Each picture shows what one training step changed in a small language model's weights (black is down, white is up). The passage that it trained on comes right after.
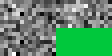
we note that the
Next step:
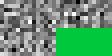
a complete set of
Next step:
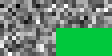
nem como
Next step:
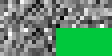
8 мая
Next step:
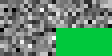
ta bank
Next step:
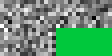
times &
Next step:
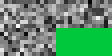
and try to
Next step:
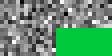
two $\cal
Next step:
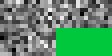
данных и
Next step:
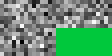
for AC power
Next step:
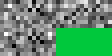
ham individual,
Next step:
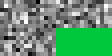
closely related
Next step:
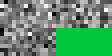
it will reach
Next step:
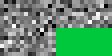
locality, the
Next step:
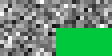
la popu-
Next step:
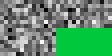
$m \geq
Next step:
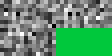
and Using
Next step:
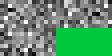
show that any two
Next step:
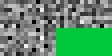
only one of the
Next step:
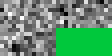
redução do
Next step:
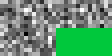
\cap \partial
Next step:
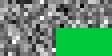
two sample
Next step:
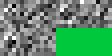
10% de los
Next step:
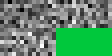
unique object and
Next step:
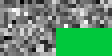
first nontrivial
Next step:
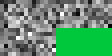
words, we
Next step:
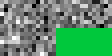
non-empty for
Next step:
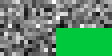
the help
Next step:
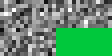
A. et
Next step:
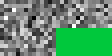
relations}) implies that
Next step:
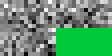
het geld
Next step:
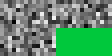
--- and is
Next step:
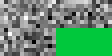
hamda asoslab
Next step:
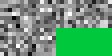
corresponding quadrature
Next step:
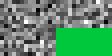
of once
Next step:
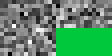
many theoretical
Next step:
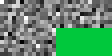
of connected components
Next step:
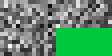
умов та
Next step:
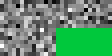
original sequence they
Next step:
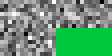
negation holds
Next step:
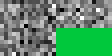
equivalent to the
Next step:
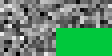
of supreme
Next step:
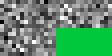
to prove Lemma 1
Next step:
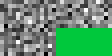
Theory of
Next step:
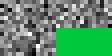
posit that our
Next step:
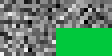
that they rely
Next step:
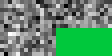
debates over
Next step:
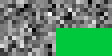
ve yazar
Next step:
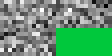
for Education
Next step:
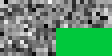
as áreas
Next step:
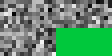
are allowed.
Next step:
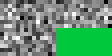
gestion par des
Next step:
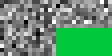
da arte
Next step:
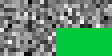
to generate
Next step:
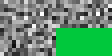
A $$ where $
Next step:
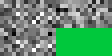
singularity with
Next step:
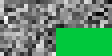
are not independents
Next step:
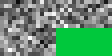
que se realizó
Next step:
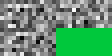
basis, suppose
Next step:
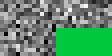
radius for
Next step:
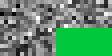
antenna in
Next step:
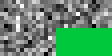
homology in the
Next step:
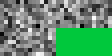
fue describir el
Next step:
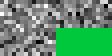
the S+L
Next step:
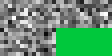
by Gromov
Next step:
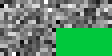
the unite
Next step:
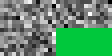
the orbits
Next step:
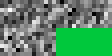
interesse na
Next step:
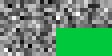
membros que
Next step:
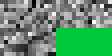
a number field
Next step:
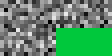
in view of
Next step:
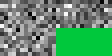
places in the
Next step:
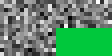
however, numerical
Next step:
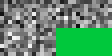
highlights the
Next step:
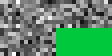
the roots
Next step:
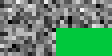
incluye una
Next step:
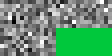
convergence rate is
